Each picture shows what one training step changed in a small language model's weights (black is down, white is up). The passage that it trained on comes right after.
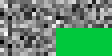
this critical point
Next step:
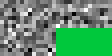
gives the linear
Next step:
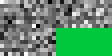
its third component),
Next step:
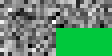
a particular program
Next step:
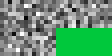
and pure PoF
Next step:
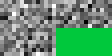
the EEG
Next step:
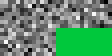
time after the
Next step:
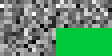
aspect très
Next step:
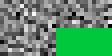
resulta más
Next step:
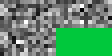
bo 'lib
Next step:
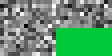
scalar model of
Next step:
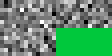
the chargeability.
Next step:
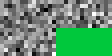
and (b)
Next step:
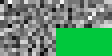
can operate at
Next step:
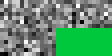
emerging structures,
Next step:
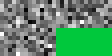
by Rafael
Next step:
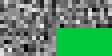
os custos
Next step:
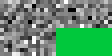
the Fermi level can
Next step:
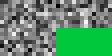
while varying the
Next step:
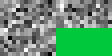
Filme von
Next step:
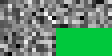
na cultura do
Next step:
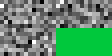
formare continuă
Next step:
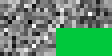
the typical condensate
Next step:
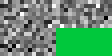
of the medium
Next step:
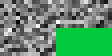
integrated response defined as
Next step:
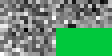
medir ambas
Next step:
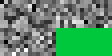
infrastructure to
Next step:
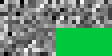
localizing the
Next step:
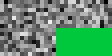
on bordered
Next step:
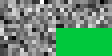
einer neuen
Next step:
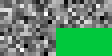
as primeiras
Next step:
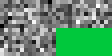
Sensing :
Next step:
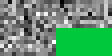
and Dr.
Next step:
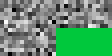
Salah satu
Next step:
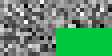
(no node
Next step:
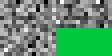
principalmente por parte
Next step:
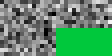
up to terms which
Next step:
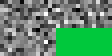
em relação aos
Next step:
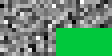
type of entropy
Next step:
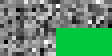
ensemble architecture as
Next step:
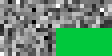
ve mineral
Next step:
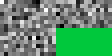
a todos os
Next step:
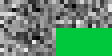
офиса и
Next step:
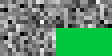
entity were also
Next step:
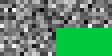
the convection
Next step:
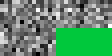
\oplus V$$
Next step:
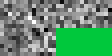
dans des grands
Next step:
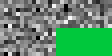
xil salbiy
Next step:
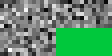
optaram por
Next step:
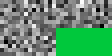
with DICE
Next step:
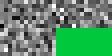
directly within phase space
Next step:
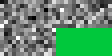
ichiga oladi
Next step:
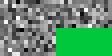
anni ($az
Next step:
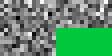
to collectively contribute
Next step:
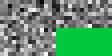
which might cause
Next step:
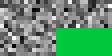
und gerade in
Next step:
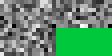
cabo en un
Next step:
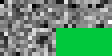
analysis seems to
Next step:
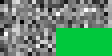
\rho \times
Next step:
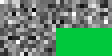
optimal classifier
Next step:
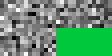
various sizes can
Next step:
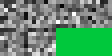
raqamlar bilan
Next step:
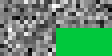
directly at the end
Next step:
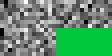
the proposed framework.
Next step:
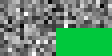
be accurate enough and
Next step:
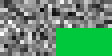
final state. We
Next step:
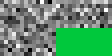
that the solution
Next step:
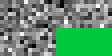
but small.
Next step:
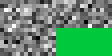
the entire operating
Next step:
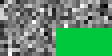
be contrasted
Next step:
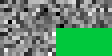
a range of
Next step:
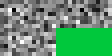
va asar
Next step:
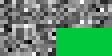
likely due to another
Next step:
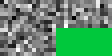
weak to be
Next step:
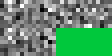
we have developed a
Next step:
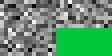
forms in the
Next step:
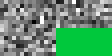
desenler ise
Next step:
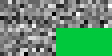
of the integration will
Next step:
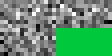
a soft bake
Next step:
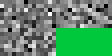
subjected to
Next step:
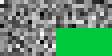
de seus
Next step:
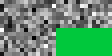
and explicit teacher
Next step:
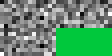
da normalidade foi
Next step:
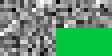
can be raised
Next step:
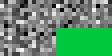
a natureza da
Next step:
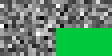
idade entre 20
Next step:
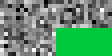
level does not
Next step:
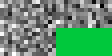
quark mass matrix
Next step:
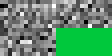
the mean of the
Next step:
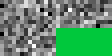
fermionic with
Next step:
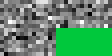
P. *The
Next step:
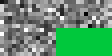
modes is characterized by
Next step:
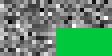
by NSFC
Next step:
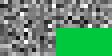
of the sample and
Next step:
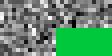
(Figure 1b
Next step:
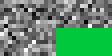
the location of
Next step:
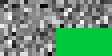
current analysis in
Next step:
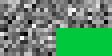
the energy separation is
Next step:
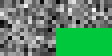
\lambda <
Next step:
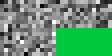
results of an analysis
